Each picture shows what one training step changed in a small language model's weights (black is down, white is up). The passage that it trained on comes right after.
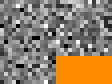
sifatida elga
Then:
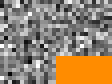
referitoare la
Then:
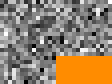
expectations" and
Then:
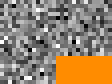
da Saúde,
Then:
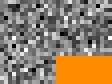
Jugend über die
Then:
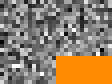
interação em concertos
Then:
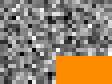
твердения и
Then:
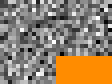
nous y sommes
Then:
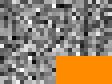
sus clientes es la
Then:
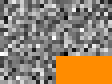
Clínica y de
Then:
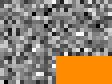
serviços de
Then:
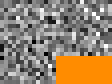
которых имеет
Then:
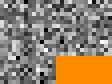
en lo que respecta
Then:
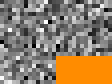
Un desafío social
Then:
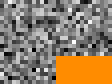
die gegenüber
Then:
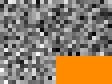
geen sprake
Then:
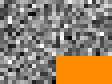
equipes de
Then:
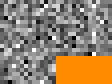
Wortes durch
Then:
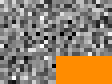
qıladı .
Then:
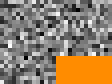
la Constitution de
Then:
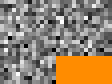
با PLS
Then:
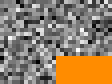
des modèles, dans
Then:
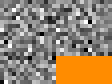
але загалом
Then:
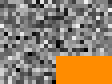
activité. Sur
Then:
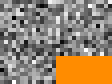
o desemprego e
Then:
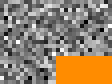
M., Kaur,
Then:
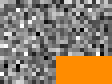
cannabis com
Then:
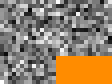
the concept of
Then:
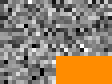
en. *Revista
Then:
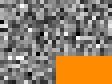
that acts on all
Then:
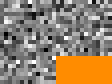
en 15 procent
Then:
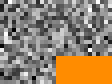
didactic and
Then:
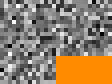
enkät med
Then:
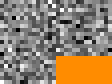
como Arduino,
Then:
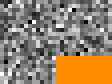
massa contra o
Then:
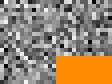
hosil olish
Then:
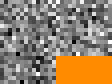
como presentes em nossa
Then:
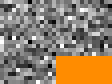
طور کلی
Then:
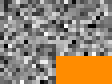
Thus when
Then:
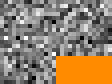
63. Também
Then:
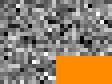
України «Про
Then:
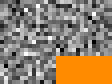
yangi turdagi
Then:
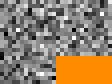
the Smolensk
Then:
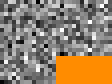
fondida keng
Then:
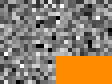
design, de forma
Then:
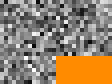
a práticas e
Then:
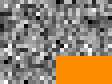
do bebê. A
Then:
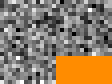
nashr qilinishi
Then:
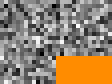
bu pigmentning
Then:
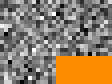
que persiguen y
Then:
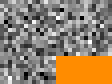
francesa del
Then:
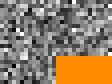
the help of
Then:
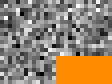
- Cools,
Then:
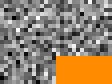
y se distribuyen
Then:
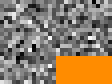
framework of
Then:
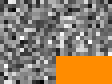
via Degree
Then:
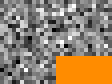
было приходить к
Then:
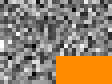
a maior parte
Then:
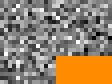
образом, можно
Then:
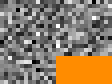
de l'amour dans
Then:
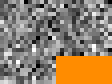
& World,
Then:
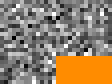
систематическое и
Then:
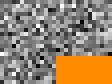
à l'endroit
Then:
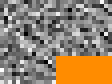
Sin embargo,
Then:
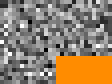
uchinchi ayol
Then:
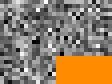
el país más
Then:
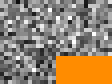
ayudar a la
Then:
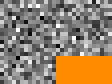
connu, ces
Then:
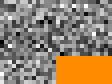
ma'naviy –
